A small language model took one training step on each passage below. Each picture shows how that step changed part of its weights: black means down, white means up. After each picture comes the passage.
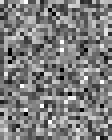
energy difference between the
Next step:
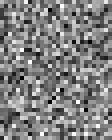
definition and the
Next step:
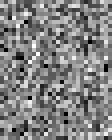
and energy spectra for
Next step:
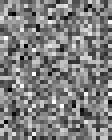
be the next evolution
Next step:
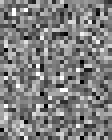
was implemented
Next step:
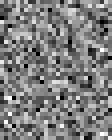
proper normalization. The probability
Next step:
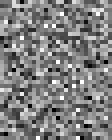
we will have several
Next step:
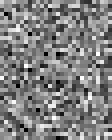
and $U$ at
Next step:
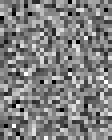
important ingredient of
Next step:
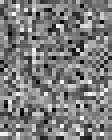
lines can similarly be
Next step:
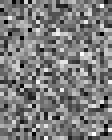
bottom right
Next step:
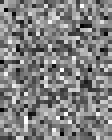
package to perform estimation
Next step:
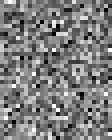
be trivially
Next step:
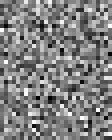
a dependence on its
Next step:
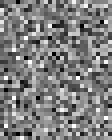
by \begin{equation*}
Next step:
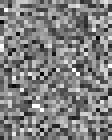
of black holes
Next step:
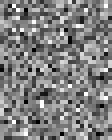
corresponding dissociation
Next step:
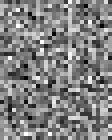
large distances from the
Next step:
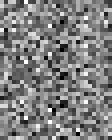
demonstrated by
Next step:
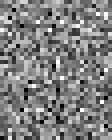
now turn to
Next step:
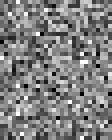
$\varepsilon_\infty =
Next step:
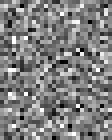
was employed.
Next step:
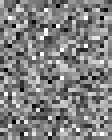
5 mJy are expected
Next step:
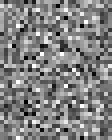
of arc from any transition
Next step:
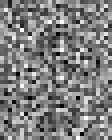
would involve doing
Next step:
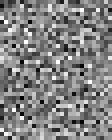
harmonics of
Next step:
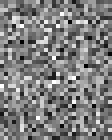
a program in a
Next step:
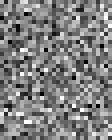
of a safe
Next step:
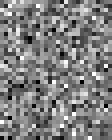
{\bibfnamefont {M.}~\bibnamefont
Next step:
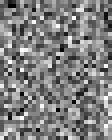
a set of stellar evolution
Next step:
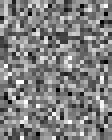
is not exclusive to
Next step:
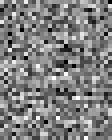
derivatives, or
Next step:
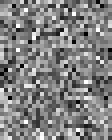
rate typically depends on
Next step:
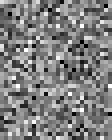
consumption since in
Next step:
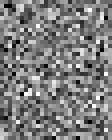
distance we are trying
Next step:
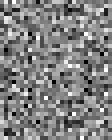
systems are decentralized
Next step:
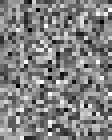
given the smallest
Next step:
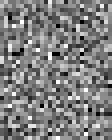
comment on the
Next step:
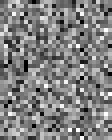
them to create
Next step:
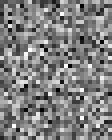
evaporate back into
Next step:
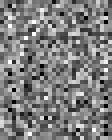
with marked variables
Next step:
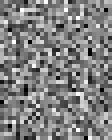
for their support,
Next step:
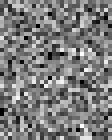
purely a normalization
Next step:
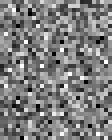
However, we note that
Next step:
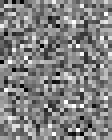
of the homology through
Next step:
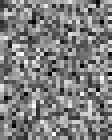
an intensity
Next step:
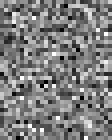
inverse road, from
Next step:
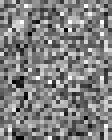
filament in
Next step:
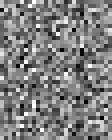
Despite of
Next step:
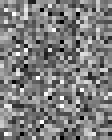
to achieve specific
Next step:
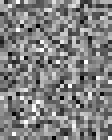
given by ($G = c
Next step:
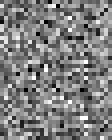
states, an ability
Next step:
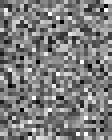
entangled components,
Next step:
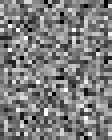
then multitasking with
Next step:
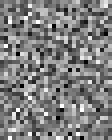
performance payment respectively
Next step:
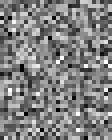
representative of
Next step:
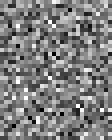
will be factorized to
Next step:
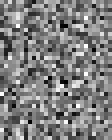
where ``K'' indicate
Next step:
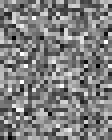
in information exchange with
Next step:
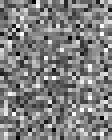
is straightforward
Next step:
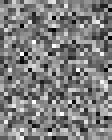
in the range 0 --
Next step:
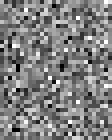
tests the model's
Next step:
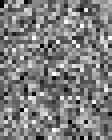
of helical light to
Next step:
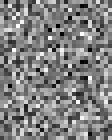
of the specimen and its
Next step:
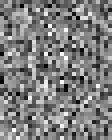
of JT and TA
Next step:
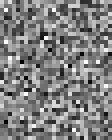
The calculation with the
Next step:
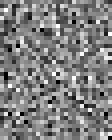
the following criterion:
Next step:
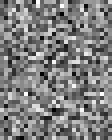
models. There is no
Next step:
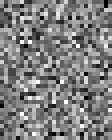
of the ISM,
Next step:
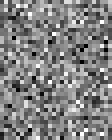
smaller ZBC than
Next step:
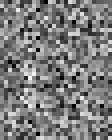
Actually these
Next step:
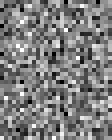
shift with the
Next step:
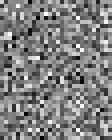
gas of charged particles
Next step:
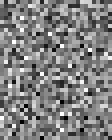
reconstruction of
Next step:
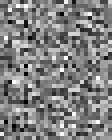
[3]. We will show
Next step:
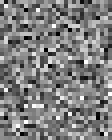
chiral superfield
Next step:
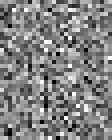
plane wave. These
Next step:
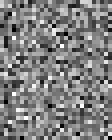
have been retained with
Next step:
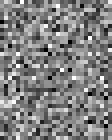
laser beams
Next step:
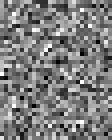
mitigating the
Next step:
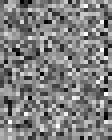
of the plaquette
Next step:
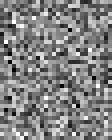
in transport theory
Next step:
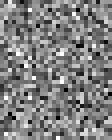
from other liquid
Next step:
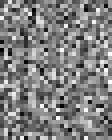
action, canonical
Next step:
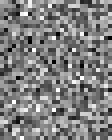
absorbed in the
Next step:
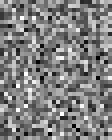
on any ratio of the
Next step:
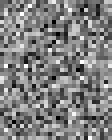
the nuclei become
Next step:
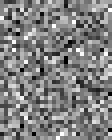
0. \qquad
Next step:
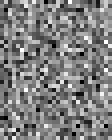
of the anomalous
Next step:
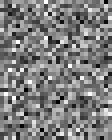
or contraction of the
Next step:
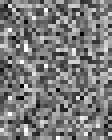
Hamiltonian functions
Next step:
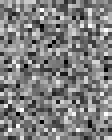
the strengths
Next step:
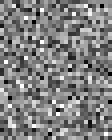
confidence range on the
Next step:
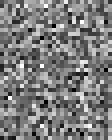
that for some clusters we
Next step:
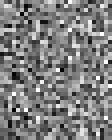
for diffusion is larger
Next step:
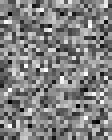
varieties}, J.
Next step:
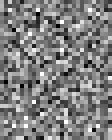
be traced to the
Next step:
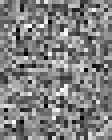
Second, we
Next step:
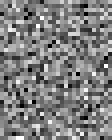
the states generated by the
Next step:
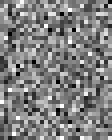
partially covered
